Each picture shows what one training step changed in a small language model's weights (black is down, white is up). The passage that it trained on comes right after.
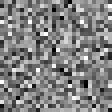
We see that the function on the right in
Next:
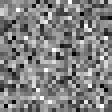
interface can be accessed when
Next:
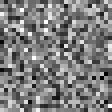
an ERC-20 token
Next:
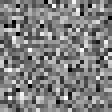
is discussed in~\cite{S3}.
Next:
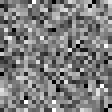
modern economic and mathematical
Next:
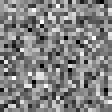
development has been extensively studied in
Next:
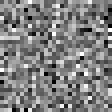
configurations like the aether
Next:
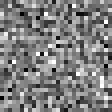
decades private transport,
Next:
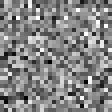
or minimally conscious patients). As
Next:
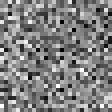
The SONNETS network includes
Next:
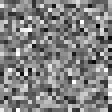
because of a larger mismatch in
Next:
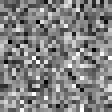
of nature must belong to some representation
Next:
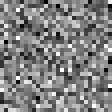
matrix. The number of distinct such
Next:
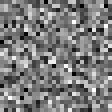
is thought that $\sigma_{\rm
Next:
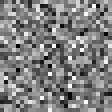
removal and working towards
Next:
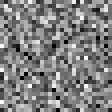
presents some examples of such graphs
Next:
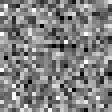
relationship between the FWM components for
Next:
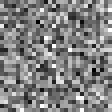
of lipid metabolism,
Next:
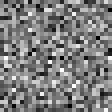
Javed³, Sadia
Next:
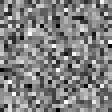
It should also be said that the
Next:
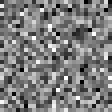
consideration the projected inflation of
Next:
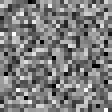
the modulation index. Appendix
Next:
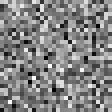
the quark ground state wave function with
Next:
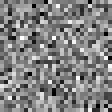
a challenging task because it
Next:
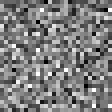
of infinite range, but whose
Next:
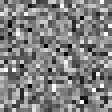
block is arranged. From
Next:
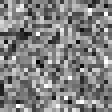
methods and shelter procedures
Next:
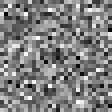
regarded as the most reliable source
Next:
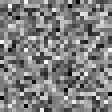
without pump injection for
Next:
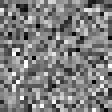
after which 0.1 ml of
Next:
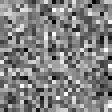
control and diseased samples #
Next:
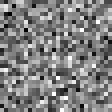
consisted of 324 students studying at
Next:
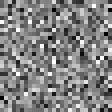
We focus on the bond shape shown
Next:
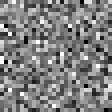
government has proposed many schemes
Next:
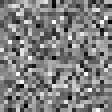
(verifier) edge [bend
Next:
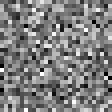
and nitrate complexes reported
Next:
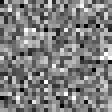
this phase lies outside the
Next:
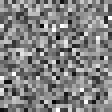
the valence band, while the conduction band
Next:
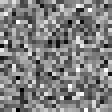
surface. Besides, it is possible
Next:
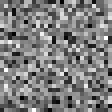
versa (Sunmola,
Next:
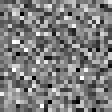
Research, Bombay 400
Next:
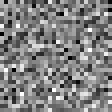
a total of $T$ steps.
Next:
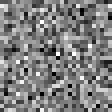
admissible and the first
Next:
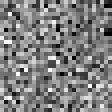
vertical channel submitted to a
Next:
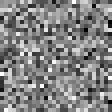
with all other conditions kept the same.
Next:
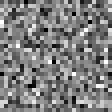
illustrated in Figure 3. Fig.
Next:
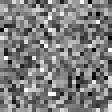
influence the perceptions and
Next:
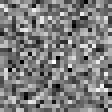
importance of matching the market
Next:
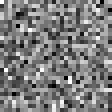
Stokes V profile changes its
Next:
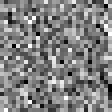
formally, from the left/right
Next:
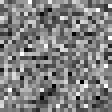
to comprise a transition from
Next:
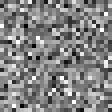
could be a gravitationally
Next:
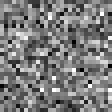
island, why it has such a
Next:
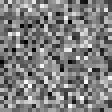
this specific noncommutative configuration,
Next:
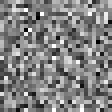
providing improved forecasting
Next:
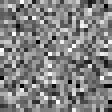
alcohols K_m value
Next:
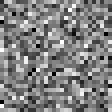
ID); - Place of
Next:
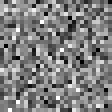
programme under grant agreement
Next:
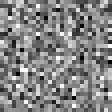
Due to these advantages, it has
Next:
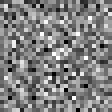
constitutes a Kraus
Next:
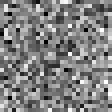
“t” test value of level of
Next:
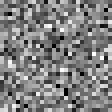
Register variables discussed above were
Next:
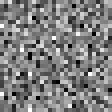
\right] d\eta$. Here we
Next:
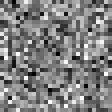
farmers (CAP paying
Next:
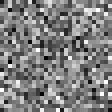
to familiar and mainly
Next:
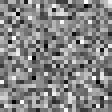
Development of mutual correlation
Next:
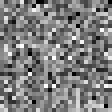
used in vector modulators and to control
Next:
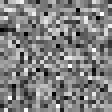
include: "I try to be
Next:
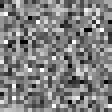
or well-scale, where
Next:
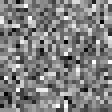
Engineering, Healthcare
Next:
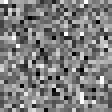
mesons and \b-baryons
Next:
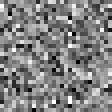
Parameters of Test for RF
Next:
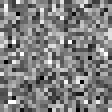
than those in over-contact and
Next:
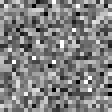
version sent to Steering
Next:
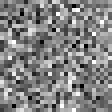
contributed equally} \maketitle
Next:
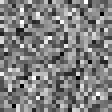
Autoclave, Hot air
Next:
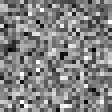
and ethical application of AI
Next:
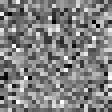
that they would need time to master
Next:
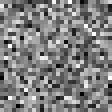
Probably, the tone of
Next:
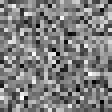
find out if $R$ is an element
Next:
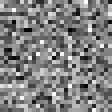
in the effects of the variables on the
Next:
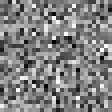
Liquor ratio ...
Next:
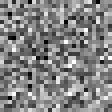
different symmetries can be used to
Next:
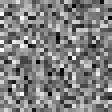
$\eta < 2\varepsilon$. The second
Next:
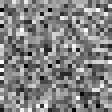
to maintain harmony between
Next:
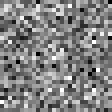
laboratory and instrumental
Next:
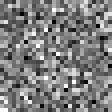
therefore the left side of equation
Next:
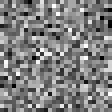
like the \pname or the very
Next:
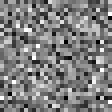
a dynamically polarized solid
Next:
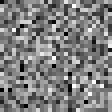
Vu and Le [18] conducted
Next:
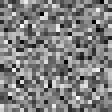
of sample before drying
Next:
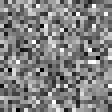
the patients with COVID-19 through
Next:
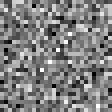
especially in the context of quantum
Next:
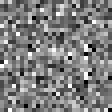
\end{equation} where the upper
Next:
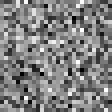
continued progress in constructing
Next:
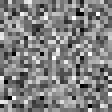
are respected, as illustrated
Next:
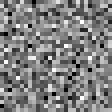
a GNR as shown in Fig.3
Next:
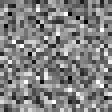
*The Development of an
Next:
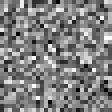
as well as their perception of
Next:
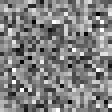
materials have attracted significant
